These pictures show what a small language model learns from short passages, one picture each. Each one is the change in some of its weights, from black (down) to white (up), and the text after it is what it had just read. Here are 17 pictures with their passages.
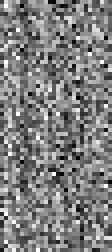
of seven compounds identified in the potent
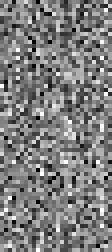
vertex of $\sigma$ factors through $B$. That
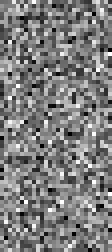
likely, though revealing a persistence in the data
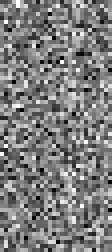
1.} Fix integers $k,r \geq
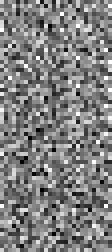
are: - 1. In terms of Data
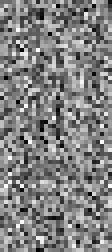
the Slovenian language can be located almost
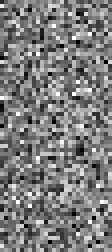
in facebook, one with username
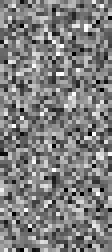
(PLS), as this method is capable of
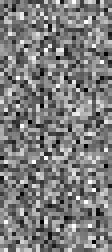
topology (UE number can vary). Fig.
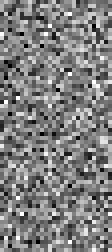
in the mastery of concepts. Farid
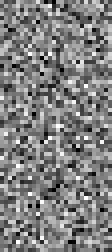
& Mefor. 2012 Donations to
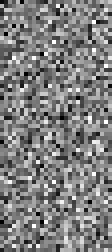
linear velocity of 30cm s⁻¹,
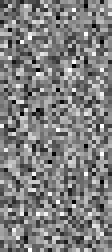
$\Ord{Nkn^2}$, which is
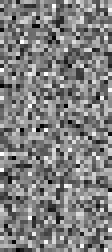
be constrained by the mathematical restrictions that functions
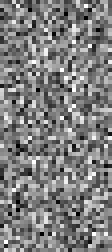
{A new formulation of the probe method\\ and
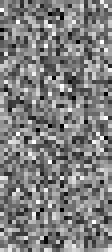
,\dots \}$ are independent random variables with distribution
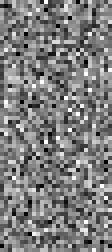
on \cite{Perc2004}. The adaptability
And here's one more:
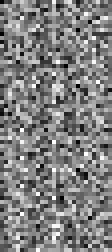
Pitchaimanickam et al.,
